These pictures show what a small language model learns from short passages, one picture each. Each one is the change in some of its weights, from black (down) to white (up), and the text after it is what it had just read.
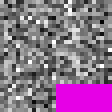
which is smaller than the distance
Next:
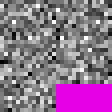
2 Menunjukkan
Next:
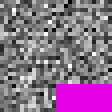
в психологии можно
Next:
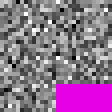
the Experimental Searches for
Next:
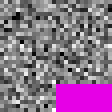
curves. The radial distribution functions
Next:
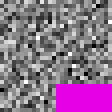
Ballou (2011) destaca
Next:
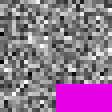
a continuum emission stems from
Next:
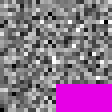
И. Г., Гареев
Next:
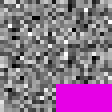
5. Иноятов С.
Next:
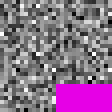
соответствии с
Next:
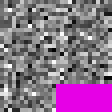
using social media content for
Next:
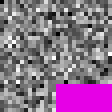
relic-density constraint has the
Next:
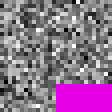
rising edge TDC and
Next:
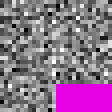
workshop utilizando atividades
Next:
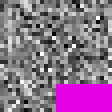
hydrodynamics at the corresponding
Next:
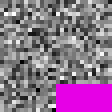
robots in environmental
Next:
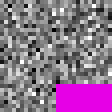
the alignment at room temperature using
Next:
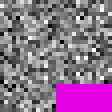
the other hand, the interpretation of the
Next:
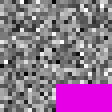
kim rahm ide ben
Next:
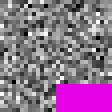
potential follows postsynaptic
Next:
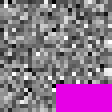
inputs as the reference. An
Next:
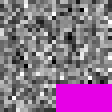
условиями и этапом
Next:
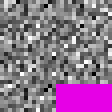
bars have become available. For
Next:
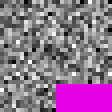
The tasks of the article have been
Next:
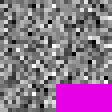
encargado de colocar el
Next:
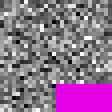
"Hazrati inson"
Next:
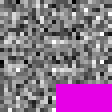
balancing positive and negative contributions
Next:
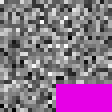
vida, para frequentar
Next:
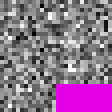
ketma-ketligi asar
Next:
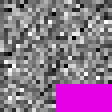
CV-QKD &
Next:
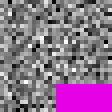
tiene la actuación del
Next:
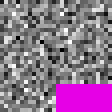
electron recollision scenario.
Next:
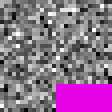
Sociedade Brasileira
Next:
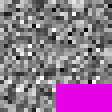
/ А.И. Коваленко
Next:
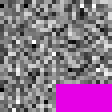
of Medical and Natural
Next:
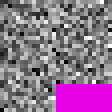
For it, we make use of
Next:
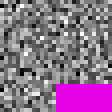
a nominal heliocentric
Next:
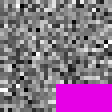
и преподаватель),
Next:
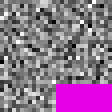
might, on the fly,
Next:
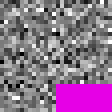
rule out axions with
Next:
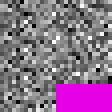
standardized such that each input at each
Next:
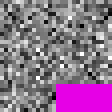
Hüseynov N.S.,
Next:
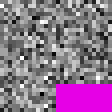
fidoiy, ilg’or,
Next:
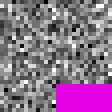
instrument has an energy resolution
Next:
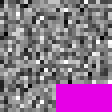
behaviour of $\delta$ Sco
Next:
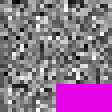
no matter how close $\alpha$
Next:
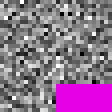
adalah mengetahui tingkat
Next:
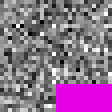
and 2)}. Relevant cases
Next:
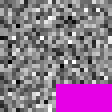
be an umbrella term for
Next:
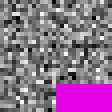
coefficients have to be determined. This
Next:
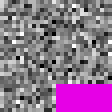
short, QFT in dS
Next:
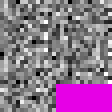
and he removed the handle
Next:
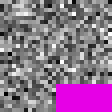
RMS background, with a total of
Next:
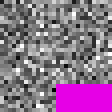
vortex speed and radius so we
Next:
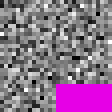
by projecting the bulk
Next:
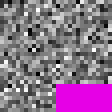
have a {\em nodeless
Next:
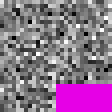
– SÍNTESE
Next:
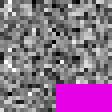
the Fourier transform of the local
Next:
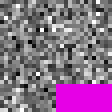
наслідок того,
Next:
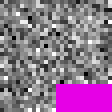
strongly on the extraction
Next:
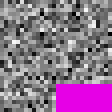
atmospheric composition
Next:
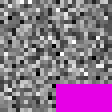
se demuestra que él
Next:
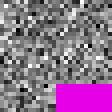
(1): duidelijke
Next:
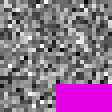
dan posttest menunjukkan
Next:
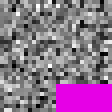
qilingan va tuproq
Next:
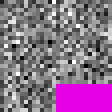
yo'limizni qa'iyat
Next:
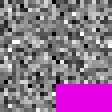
approximation in the context of generic
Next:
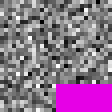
Cruz do Sul é um
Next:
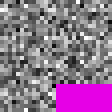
in recent years, significant
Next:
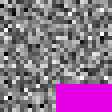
quantum confinement and interference effects at
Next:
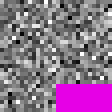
banklari investitsiya
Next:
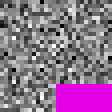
step in the analysis is to assign
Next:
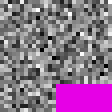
de tal corpo de profissionais é
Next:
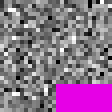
Islom Karimovning
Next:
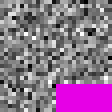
outer **Fig. 4.** log
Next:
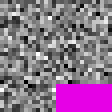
also be observed to have different signal
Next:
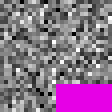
and which $q{\overline q}$. The
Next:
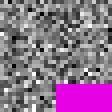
„unde trebuie să ne
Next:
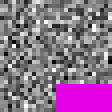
It is important to know that the
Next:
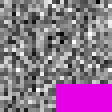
consistent deformations of sums of
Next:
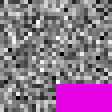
probes of neutron‑star structure
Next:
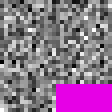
site~$x$ at time
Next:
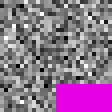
fī al-adab
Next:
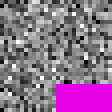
operation among the interconnected
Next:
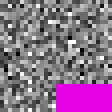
our setup. We use the
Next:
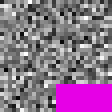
quien representa el concepto de
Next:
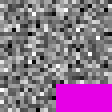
principal benefício era
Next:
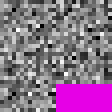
Деякі аспекти
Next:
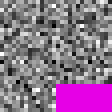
de uma orientação quantitativa e
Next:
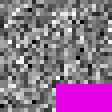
Pukalani, HI
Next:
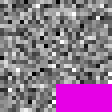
a partition of the model, and
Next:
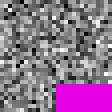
mate een niet-fiscale
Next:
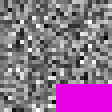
texnologiya vositalari bir
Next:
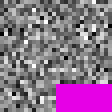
plays a crucial role in
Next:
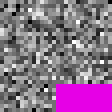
заключения не может
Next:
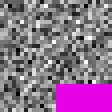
compare the achievable rate of the
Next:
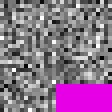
phase difference $\delta$ controls the dynamics
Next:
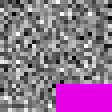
LO power by 1 dB increases
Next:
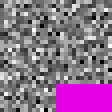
the National Fund for Scientific
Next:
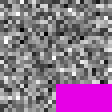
shaxs, jamiyat
